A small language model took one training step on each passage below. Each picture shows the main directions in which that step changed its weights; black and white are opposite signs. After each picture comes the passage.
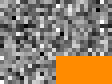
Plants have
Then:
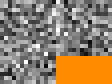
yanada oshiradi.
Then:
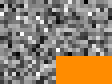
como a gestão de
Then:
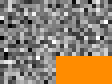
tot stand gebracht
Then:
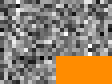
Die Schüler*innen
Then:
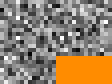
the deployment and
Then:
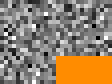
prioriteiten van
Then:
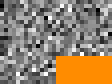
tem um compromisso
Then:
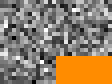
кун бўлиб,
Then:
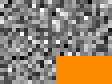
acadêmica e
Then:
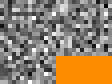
doing sports,
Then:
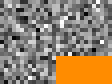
например, в
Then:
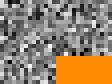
datos. Inclusión
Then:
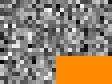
o qual indica que o
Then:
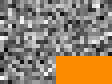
Edit. Tecnos,
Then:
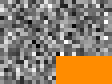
cáncer cervical
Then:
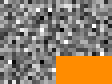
podem sentir que o
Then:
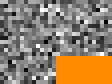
du comportement de
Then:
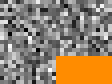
ni en desacuerdo
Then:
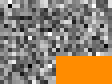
kuchini idora
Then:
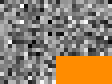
de salud. Sin
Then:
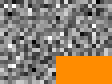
tróficos en la
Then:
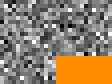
alivie mi
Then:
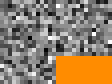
information about the
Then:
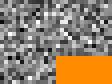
na cidade de São
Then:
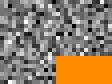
Sinan Tan,
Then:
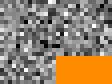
utilizarían tres
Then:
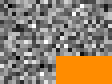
Dialog mit den
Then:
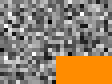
in de nummers van
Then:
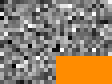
primary occupation
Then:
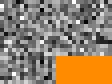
de esta investigación,
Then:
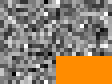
неграмотности в
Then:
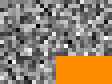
opiniones de diversos
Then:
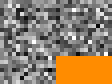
В Донбассе
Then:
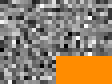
varios menús
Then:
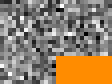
four times the
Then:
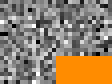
ne favorise
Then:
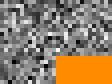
experiment with data
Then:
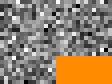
competențe care să
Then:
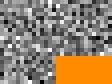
on the structure.
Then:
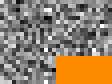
por tensão,
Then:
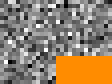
las piezas
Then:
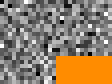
metode studi
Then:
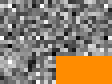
soldado y sin
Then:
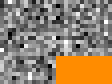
24 de febrero
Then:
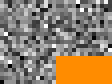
ambiente; d)
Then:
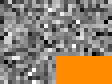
artinya adalah
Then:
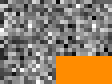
su nombre. La
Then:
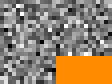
University Press, 2011.
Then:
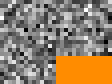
past. Sut
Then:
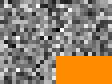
ta'lim dasturlari
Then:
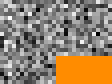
caminos a los
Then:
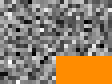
defense against
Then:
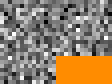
área de estudio.
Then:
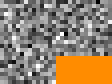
FN ha sido
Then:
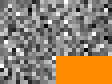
niyatlar bilan olib
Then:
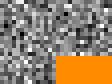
e la condivisione del
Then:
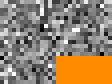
gleich gewichtet.
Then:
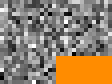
and accessibility
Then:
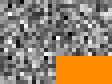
grade of basic
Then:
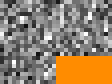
bien différentes
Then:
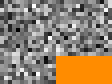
cultura de segurança
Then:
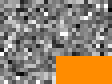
государственных и
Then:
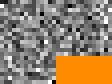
e família,
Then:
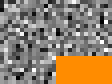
seco respectivamente.
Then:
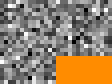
desejo dominante
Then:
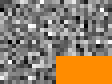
werden wie z.B.
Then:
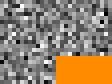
Ijodiy faoliyat
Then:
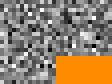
10 empleados o más
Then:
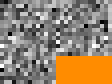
Comisión Contra las
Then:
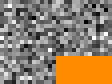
// *Communications
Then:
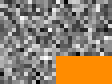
yaprak ve
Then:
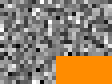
manje od 1% od
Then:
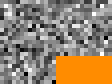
V. Instruir
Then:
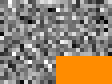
stok barang
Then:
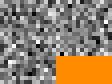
taimaka masa
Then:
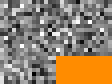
bo'lishi -
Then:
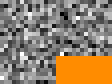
6. Fontana
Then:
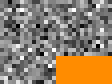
деятельности. В
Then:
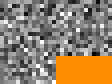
vigente. -
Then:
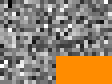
odat tusiga
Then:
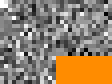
solución institucional 14
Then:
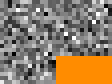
слабых или
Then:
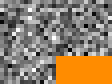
sistema do Ensino
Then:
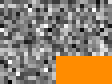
beradi, bu esa bir
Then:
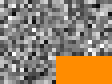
/ Wolfgang
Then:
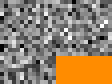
qizil tusga
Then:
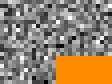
J., Bista,
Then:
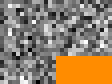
Ислон шайх
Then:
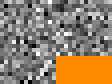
een geruststellende
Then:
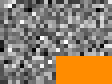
judicial com vistas
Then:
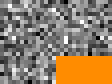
bilan bir vaqtda
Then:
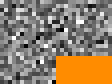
vez, dentro de las
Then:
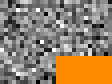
с работой и
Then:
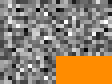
писаря та
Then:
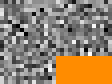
assistencial e
